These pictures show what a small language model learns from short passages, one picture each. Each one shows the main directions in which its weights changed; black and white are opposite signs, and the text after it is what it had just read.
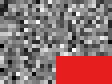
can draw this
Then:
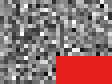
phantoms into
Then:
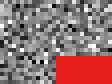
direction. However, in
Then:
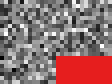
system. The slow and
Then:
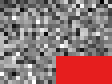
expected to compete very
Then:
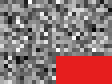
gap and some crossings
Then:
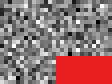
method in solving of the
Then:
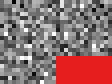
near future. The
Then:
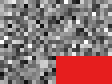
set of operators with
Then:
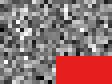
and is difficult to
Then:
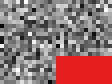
constrain the star's
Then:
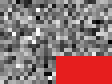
close passages
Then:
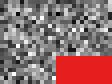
joint law over
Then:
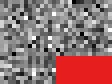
behavior. –
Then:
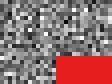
c}_0$ corresponding to
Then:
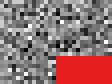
of the Gaussian
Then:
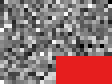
further experimental efforts
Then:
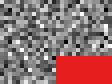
provide an independent
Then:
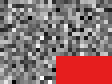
decreases due to
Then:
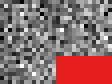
of the system decreases
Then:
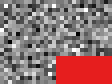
Therefore, from the
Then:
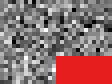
nothing to do with
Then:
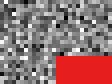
tasks to be trained
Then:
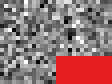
to shocks or
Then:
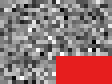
than taking values in a
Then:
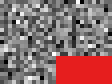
cannot exceed the
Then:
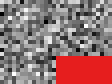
of the Einstein
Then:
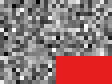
of the matrices corresponding
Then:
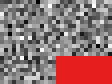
error of plain
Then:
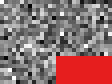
The cyclization
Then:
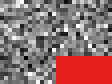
an amplifier composed
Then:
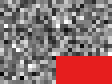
point cloud attribute
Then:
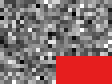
would be the ultimate
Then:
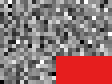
U_{\alpha j}
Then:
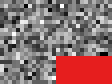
standard. Most
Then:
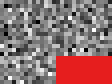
basis is in fact a
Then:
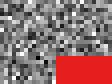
performance is somewhat
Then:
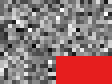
in the same age range
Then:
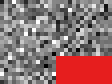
authors with Ann
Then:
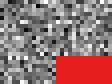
ultimately an
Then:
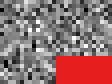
scales as a function of
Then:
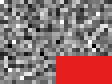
Inc for the characterization
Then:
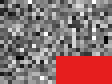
\Hb detection.
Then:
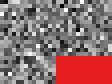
orbital system, a
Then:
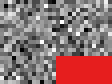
Ferreira \&
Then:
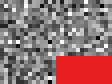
to the fact that the
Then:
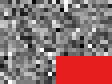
it is not possible within this
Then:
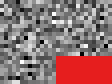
baryons first,
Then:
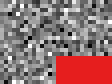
initial data on null
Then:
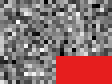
of irradiations
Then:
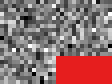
$X_l$ are
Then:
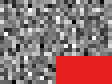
\section{The action
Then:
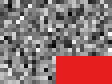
and $j$ are
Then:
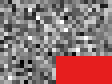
In this report,
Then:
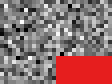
which has already been
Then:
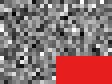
and number of images.
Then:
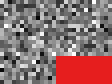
Two distinct
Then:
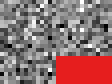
used to constrain the
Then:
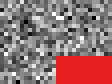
Black Holes and
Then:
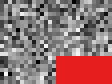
of uncharged
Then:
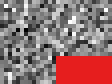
to understand what
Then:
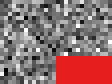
networks in (a)
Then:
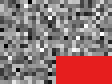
of the news.
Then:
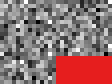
large to allow us to
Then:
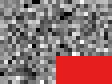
if certain conditions are
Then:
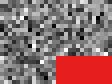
and generalizes well to
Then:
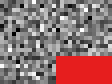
as or larger than typical
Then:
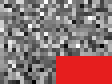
of paths are
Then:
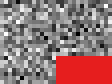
values) and we can
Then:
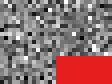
It is possible to derive
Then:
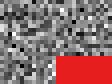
and by detailed
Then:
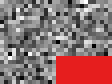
by the removal
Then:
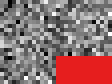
rewritten in
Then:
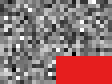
function of the pump
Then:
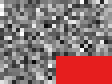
probability density, we need to
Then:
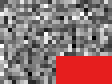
\emph{et al.}
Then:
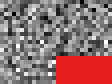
weight of the form
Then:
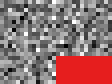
from the clamps
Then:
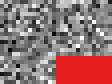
could be observed and then
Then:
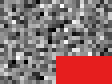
to infinity.
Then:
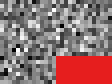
the momentum is more
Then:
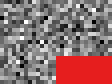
overview of some of their
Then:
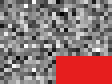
with all the experiments,
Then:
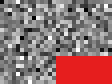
part of the Medical
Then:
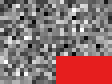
measured position). The two
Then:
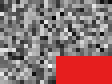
formation and dissolution
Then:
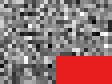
of Science,
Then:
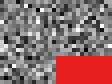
surface), i.e.
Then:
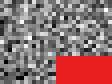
MEs such as the
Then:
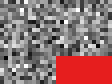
the Betti vector
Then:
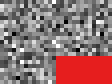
one direction, in
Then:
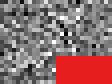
and even elimination
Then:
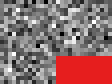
%), offering
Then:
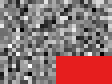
kinetic energy fed
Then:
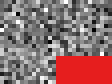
electric component being
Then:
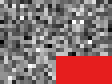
is invariant under the
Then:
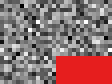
several years
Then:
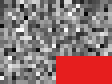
order of magnitude smaller
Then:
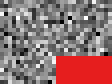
1. Introduction We
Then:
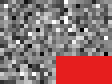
Experimental results
